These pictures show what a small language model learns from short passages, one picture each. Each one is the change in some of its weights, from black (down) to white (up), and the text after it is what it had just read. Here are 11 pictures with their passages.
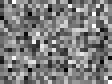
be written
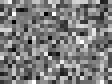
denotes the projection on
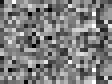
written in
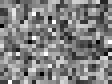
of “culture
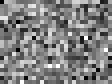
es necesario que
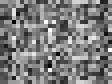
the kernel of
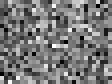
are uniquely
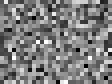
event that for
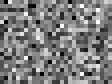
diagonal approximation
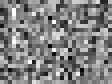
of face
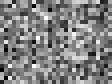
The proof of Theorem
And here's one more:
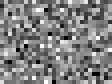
family $\lambda$
